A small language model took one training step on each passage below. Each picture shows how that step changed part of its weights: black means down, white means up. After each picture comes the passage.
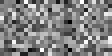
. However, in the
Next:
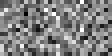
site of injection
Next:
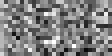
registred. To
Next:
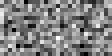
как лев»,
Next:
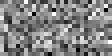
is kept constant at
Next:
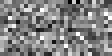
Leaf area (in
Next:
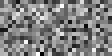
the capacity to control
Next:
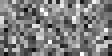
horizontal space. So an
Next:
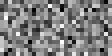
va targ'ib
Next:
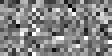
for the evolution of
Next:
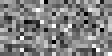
JavaScript The
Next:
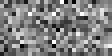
Debido a la
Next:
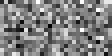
parameter is set to
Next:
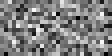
wants me to
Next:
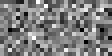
addition to the six
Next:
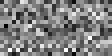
the locations of the
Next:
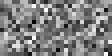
level than the usual
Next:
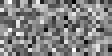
the few given examples,
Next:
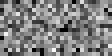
into their practice that were
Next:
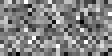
of the Effect
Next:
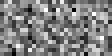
a compact real algebraic variety
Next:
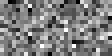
information asymmetry
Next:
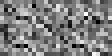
teatro a la
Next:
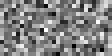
значущі якості
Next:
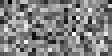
they represented oppression
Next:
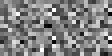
worldwide. English is
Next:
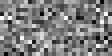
regularly. Any
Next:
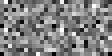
salah satu
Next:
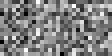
heritage research and
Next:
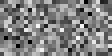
tradeoff between
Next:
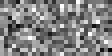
the second notopleural
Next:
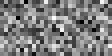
prevalează la
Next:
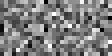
y_1$ satisfy
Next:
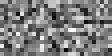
principle argument: If we
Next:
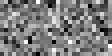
Volodin O.
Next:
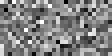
of equality in FOL
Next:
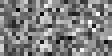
preferences for mental
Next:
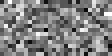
well, and $\dim
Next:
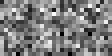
is defined for $\lambda
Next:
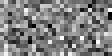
bobomiz ham
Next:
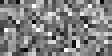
1$, the proposition holds
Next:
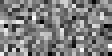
ve pasif bir
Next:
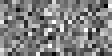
levels. V.
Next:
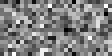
shown that when the
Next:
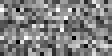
a contradiction. For
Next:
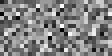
removed from the presence
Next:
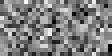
diagrams of positive knots
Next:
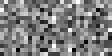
é o estudo
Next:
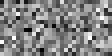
accounts from the
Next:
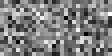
the projection of any normal
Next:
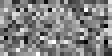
the country.
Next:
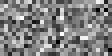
distributed uniformly over
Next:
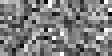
Petersson scalar
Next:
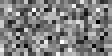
to box and
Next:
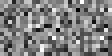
networking; triangular
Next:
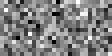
Conference Proceedings
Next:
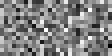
для вузов/
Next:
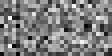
clinicien se
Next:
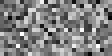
molecular markers
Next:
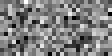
Stirling numbers of
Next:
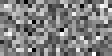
have some effects on human
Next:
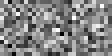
in homogenization
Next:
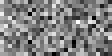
xizmat qildi.
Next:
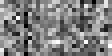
на всю
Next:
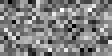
saturate as the
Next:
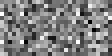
section, we start with
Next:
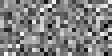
edge ratio increased by
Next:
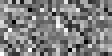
other University or other
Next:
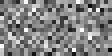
of the nation and
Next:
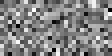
of the form $\epsilon
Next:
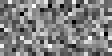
grenzten sich
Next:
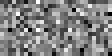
NDVI in
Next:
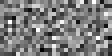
fractions $K$
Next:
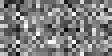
forth in the definition
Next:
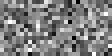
(once, in
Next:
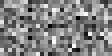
es diseñar un
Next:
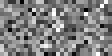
by Finta and
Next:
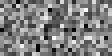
because the signal observed by
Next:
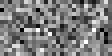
состав которых
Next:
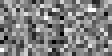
gestão do
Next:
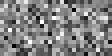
an interpolation property
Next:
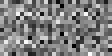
right ventricle
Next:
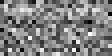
On the other hand,
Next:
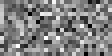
vida. El
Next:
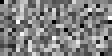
by relaxing the
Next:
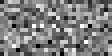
punto $x
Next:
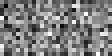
that men who are
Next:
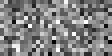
researchers, insurance
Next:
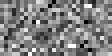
This microstructural
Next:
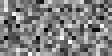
References: -
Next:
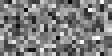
2\alpha$. The
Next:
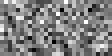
results obtained, It can
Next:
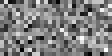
mordant in order
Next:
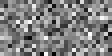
and only gradually
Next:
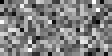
sie fest,
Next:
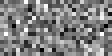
on nonassociative
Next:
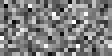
na pacificação
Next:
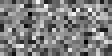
the automorphism group with a
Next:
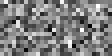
rules and commuting
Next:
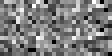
So we may assume that
